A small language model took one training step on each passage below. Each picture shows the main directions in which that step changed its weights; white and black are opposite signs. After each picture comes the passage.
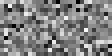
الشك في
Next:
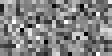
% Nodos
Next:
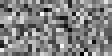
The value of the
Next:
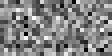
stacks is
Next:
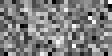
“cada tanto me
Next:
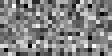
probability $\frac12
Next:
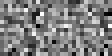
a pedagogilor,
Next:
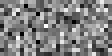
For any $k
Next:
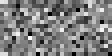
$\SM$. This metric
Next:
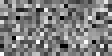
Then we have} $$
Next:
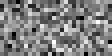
organización y el
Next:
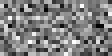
перегонки из
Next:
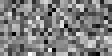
be written in an explicit
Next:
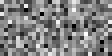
una aproximación
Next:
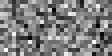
noise the estimated
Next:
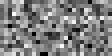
a las posibilidades
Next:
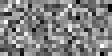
large enough, there exists
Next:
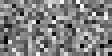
va mavqeyini
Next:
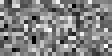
esfínter de
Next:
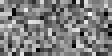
two authors.
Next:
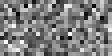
been computed as given in
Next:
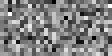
wave system, we prove
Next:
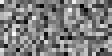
are related to the
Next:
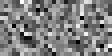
persona distinta
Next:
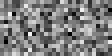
a set of model
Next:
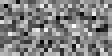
этишни; -
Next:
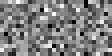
razão pela qual
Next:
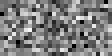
symmetric. More
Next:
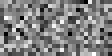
zu fassen,
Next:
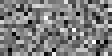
of discrete functions and there
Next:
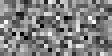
wf, and
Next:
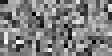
we get the system of
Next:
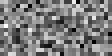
de cesárea,
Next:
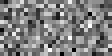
with the figure
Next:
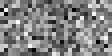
paper is a termination
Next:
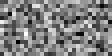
of the singularity according to
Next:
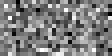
que o marketing
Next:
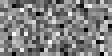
the paper. The work
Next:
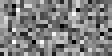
constructing a functorial
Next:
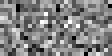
través de ambos
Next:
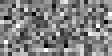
is real-valued).
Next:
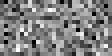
територій», –
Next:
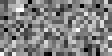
sayesinde fikir
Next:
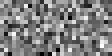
и другие
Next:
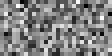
da idempotência
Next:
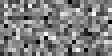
\right\Vert .
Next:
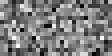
both the calculation of
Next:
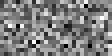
uchun farqlanadi.
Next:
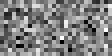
and is bounded in
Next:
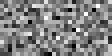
of variable similar to
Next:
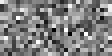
this paper are column
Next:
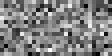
dF \cdot J
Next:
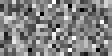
opisane w
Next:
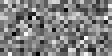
Masalan, qayta
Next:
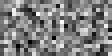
objects form a sufficiently good
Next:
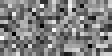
commute for different
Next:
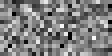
for an alternative
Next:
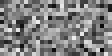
system will be subject
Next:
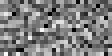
for any $\pi
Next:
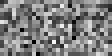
under the action of the
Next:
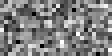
is an algebraic exponential
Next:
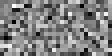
As a matter of
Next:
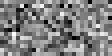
is exhausted
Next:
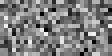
the corresponding spaces of
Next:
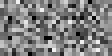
De steekproef
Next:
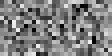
be avoided if
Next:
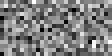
Size and connectivity
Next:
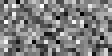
also produces the
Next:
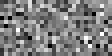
= O \left(
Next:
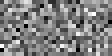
los voltajes
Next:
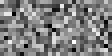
it defines an element in
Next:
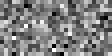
de frapper
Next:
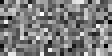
pelajar tersebut adalah
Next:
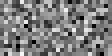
manera en la misma
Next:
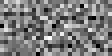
обчислення і
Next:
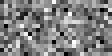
This can be done
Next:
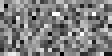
dieron su
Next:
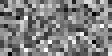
is 0, having a
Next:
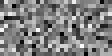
von Prüfungen
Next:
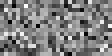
tizimli geterogen
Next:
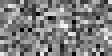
proposition 1.} Let
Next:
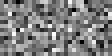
for realising known
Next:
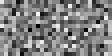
$G \in
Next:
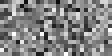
the following notation:
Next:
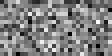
the uniqueness proofs
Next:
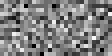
can provide sufficient conditions under
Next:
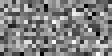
в кожную
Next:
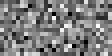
observação prática e
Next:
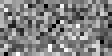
приведенные в
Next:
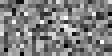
matrices $W$ such
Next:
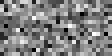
bertujuan untuk
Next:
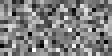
a member of the
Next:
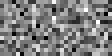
hypersurface in
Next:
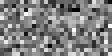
should also point out that
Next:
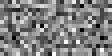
to extend the results of
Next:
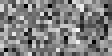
laut dan uap
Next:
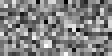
accuracy, provided that
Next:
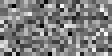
коммерции и
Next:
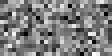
in the dynamics of
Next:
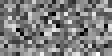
y diseño de un
